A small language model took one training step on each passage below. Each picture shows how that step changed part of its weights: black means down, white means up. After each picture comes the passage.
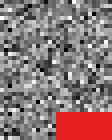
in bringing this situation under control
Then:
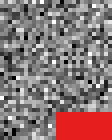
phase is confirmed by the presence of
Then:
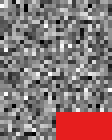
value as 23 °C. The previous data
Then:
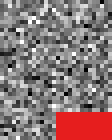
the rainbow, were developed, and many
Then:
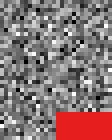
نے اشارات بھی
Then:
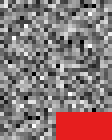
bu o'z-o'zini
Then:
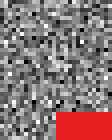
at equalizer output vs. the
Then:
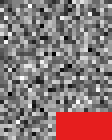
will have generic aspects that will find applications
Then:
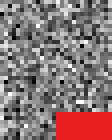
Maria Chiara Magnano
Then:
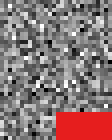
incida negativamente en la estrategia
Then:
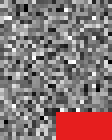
century, the methodological deficit of
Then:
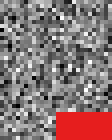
was used for this study. A single group
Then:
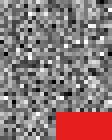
(Akulov and Leontyev
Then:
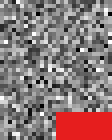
in CM&S methods and sources of evidence
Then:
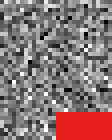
with them all they have, seeking to
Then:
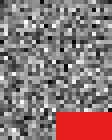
happens to be, rather than
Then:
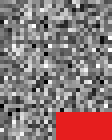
CSD-RC2 vs.
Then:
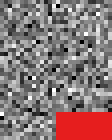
san‘at, adabiyot va
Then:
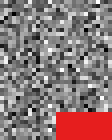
ada rasa kecewa.
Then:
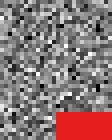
N.V. Bordovskaya,
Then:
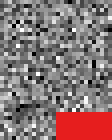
of Physiology, Katihar
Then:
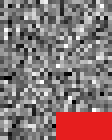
С., & Бекназарова,
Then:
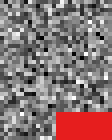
invloed op het risicoprofiel
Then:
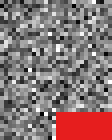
She continues: "TV can not only
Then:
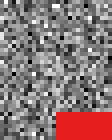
banking technology innovation and the sustainable growth of
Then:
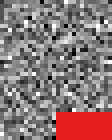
but rather told us *to* be men
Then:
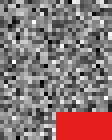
its most important advantage is the generalization
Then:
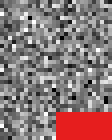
is it safe to disclose and when
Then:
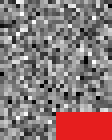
the stereological characteristics of the structure and
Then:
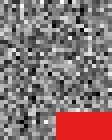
levels to ciprofloxacin were
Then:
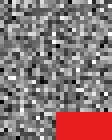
might occur during the climbing phases.
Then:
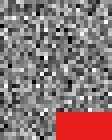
frontal proyeksiyalovchi
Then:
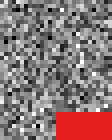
therapy (ART) and those not on
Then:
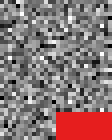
the relevance of food security issues,
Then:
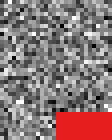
Audio-Visual Means
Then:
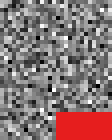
singib ketgan. Shunday ekan
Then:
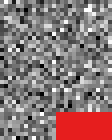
levels were found between the patient groups.
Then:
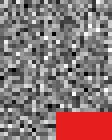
new approach to clustering i.e.
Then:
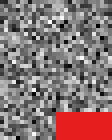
Più ci addentriamo
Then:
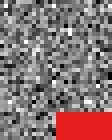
uchun o'quvchilarning darsdan
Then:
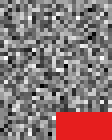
Va : Validation Fo : Formal analysis
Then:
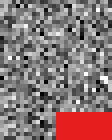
value Critical t value N/S/S
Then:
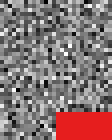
sham mice compared to WT sham
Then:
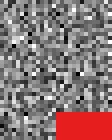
people with special needs - The current context of increasing
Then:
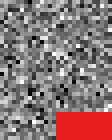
The CAC was established in 1974 to
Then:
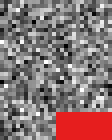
as a 5 years survival of
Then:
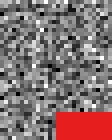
**DEVELOPMENT AND
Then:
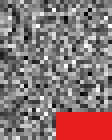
base SO "Mechnikov
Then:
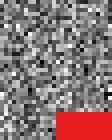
immunoreactivity in early and
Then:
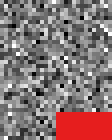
devletteki gayrimüslim
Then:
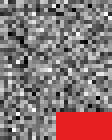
make setup on HPC infrastructure
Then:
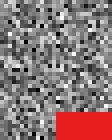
São Paulo: Saraiva
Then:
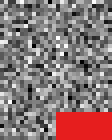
many cultures and have changed little
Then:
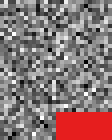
take ends as the camera steps into
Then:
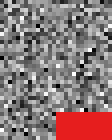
enhance the ICT knowledge and skills among the
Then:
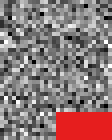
BBAs to combine resulting from Table I
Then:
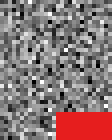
progress of the work undertaken;
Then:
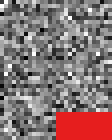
use in a large number of patients. Moreover
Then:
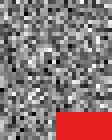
systems, enabling him to find out which
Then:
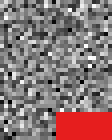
The crack behavior, the measured
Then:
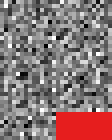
shakllantirish bo'yicha olib
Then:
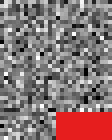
present in the formulated diets, which help
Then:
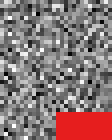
dan een reden de aandacht,
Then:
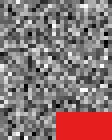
height and compost dose. The
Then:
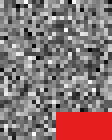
for capsules > 300 mg).
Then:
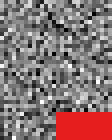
angle β , $0 \leq
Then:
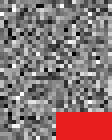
boshqarish, moslashuvchanlik,
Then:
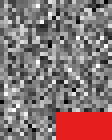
потребности у школьников в
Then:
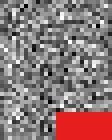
A quantum object, such as an
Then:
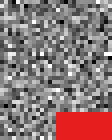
regional level [3]. Based on
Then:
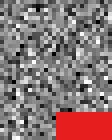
операції для зменшення
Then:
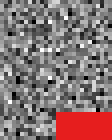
legintelligensebb elnök
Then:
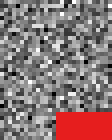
open them. Some I flip through and
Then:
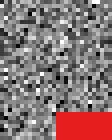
P. K. Das^b and K.
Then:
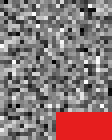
Meat Factor A * Factor B
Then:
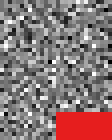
Characteristics of included studies The methodological
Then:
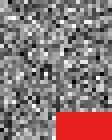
et al., 2021). Sumatra is an
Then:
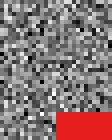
de Niklas Luhmann e por uma
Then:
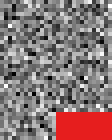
been previously investigated as leaching agents
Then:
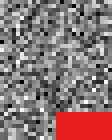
interactively (or real-time)
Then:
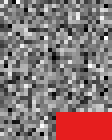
values of the Keller coefficient from
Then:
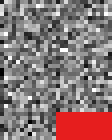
los años veinte, y todas
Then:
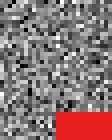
third party and the terms of use
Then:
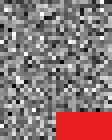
і ставить перед собою
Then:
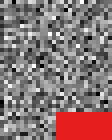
shown in Fig. 1(a,b). A
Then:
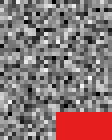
and teaching of individuals and the larger
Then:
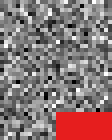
*Regulamentação de 1839*
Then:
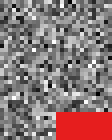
xususiyatlari..... 394 Sh.
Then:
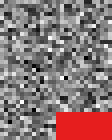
fascia, con i fiori e i
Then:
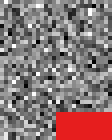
hinzu. Biologische
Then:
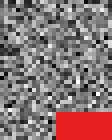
β marketing price also increase. On the
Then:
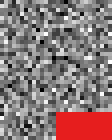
stakeholder collaboration, and institutional support were found
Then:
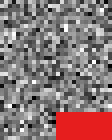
collected for both soil and crops.
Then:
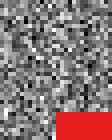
Networks Eduardo Pérez
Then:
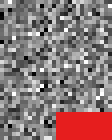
will decrease over time-steps by
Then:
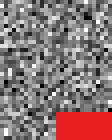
ApoE-SLNs in a
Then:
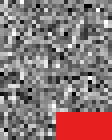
universiteti kafedra professori
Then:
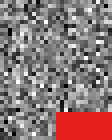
post-transition period, examining the effects
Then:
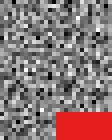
that focus on changing maladaptive
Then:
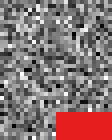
starch glycolate as good film
